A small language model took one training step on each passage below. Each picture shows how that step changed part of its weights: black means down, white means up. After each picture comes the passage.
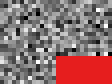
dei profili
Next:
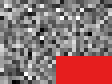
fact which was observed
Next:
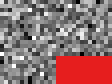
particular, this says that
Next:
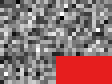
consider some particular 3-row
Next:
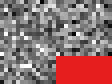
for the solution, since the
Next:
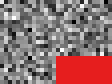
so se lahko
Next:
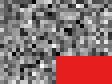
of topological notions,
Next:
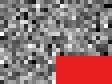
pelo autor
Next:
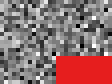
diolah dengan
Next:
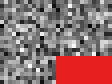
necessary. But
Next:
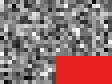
we have several
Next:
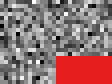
kunda ham
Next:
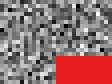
прав і
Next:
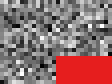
buyum faqat
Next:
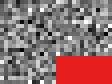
a maximum
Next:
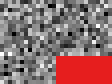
то, что и
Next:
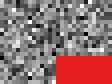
transition point,
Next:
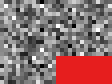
{} \lesssim
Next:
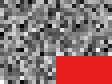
bundles associated
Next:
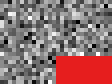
absence, then it
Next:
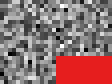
integers $n
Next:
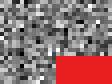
et de conseillers
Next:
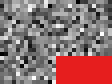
R. Exel,
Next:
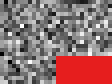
be a rational map
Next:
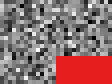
Baik dari
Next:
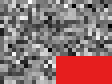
recoloring a
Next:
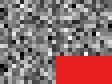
increasing on the
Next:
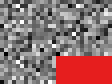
of the associated
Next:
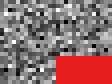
процесів, з
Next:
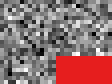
on the first homology of
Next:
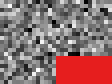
from (5) it follows
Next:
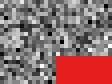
global existence,
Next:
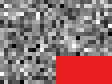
representados pelas
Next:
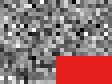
lifting an
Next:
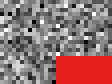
the experiment of
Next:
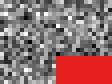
but the $\GL$
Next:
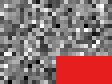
Let $G$ be a
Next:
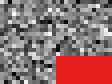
*The Circular
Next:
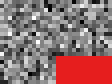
the strain is
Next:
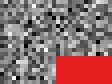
make various other equations
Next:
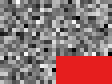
en fonction de
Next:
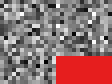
da Fonseca,
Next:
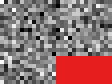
Dutch and the
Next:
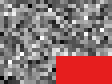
from an approximate
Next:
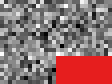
form $\Omega$ is a
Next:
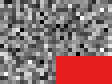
Length: 0
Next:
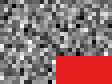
space is finite and that
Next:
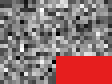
Theorem \ref{thm}.
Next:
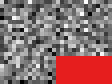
las necesidades
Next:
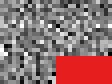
parallel to the
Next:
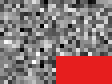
ist die Forcierung
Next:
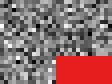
as test statistic
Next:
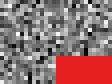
we compute and use
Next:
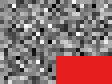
of all sets and all
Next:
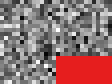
hyperbolic are
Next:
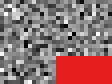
ese plan de
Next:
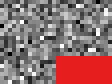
of the right hand
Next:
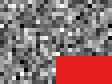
computations imply that
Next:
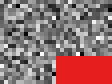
in our generality by
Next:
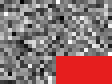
– атвор
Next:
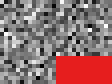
era apenas
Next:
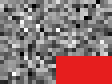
bu sorunun
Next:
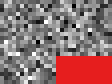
muy tendida,
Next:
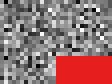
track irregular
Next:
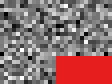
is the cyclic
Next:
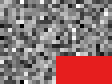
of 2.5 times
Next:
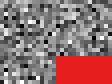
doir doimiy
